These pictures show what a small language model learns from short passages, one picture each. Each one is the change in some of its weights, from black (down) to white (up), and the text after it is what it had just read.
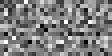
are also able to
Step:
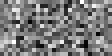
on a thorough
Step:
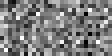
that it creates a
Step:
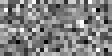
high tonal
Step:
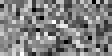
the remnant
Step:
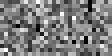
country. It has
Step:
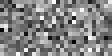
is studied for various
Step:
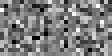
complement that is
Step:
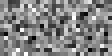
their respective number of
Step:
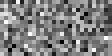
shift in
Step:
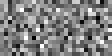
creating an additional
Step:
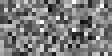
no such killer
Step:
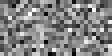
space-time metric
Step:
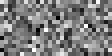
the spin Hall
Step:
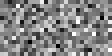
point, it is
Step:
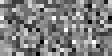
independently. This
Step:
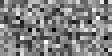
lowland area and
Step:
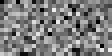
weaker than its
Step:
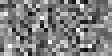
in all cases, the
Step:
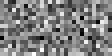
not converging
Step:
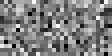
mutant species
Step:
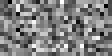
eight fake
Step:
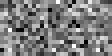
in a day,
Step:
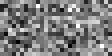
of view of
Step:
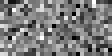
can occur only through
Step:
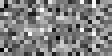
acting on the
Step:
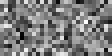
the surface wave
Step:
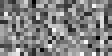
insecure. The
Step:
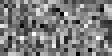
were subjected to
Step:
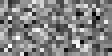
application execution
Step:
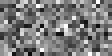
and the effects of
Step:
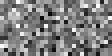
included in the quantum
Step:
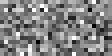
indicating receptor
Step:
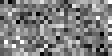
is approached by
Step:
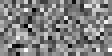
dominated interactions
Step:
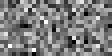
which appear in
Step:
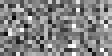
sentence of
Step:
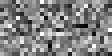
as the symmetric
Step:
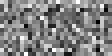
majority of
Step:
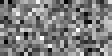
memory that is not
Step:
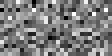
illness and
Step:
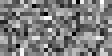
In order to explore
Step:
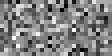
matrices into the
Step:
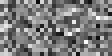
the nature of
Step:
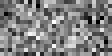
provided by diffusion
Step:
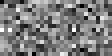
following the rule of
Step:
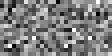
an organisation
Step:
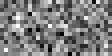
the predicament of
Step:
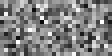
(esp. for
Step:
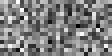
with specified terms
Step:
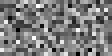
and attitude
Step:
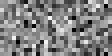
depends linearly
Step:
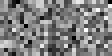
confluence in a
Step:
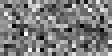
we underline that
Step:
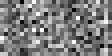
reporting, this
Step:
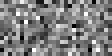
each bunch
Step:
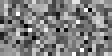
submitted for
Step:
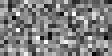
orbital plane
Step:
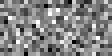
d\tau \int
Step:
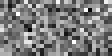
or through predicting the
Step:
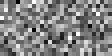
considered a key
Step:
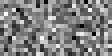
we also include an
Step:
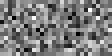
until the time
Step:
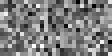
in ERS
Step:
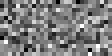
a wave of
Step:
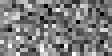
. \edis
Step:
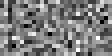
to reproduce the
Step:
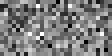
of improvement in
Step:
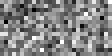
spectrum analyzer
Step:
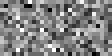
from many active
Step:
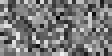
the joint
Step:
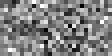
volume of $N$
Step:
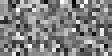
increase skill
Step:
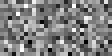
length in the two
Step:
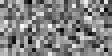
numbers with
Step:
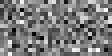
challenge is the
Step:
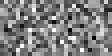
semantic context
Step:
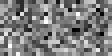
, \eeq where
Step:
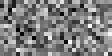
an instrument
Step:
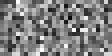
silver coated
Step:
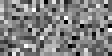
undermines future
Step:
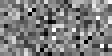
is challenged by
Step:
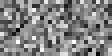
the valence states at
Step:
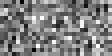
Landau level is
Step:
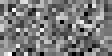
from the fact that in
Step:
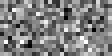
them to obtain a higher
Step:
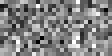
of convolution
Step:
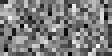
form or another
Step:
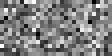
Analysis in
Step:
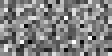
generation accurate
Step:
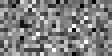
which is important for both
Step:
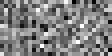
were mixed
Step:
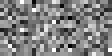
ionization properties.
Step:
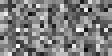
in the user
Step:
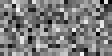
validate the
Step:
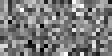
created by the
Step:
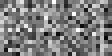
or regularity of
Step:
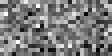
induced by
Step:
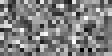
the side boundary
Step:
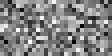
is a minimal
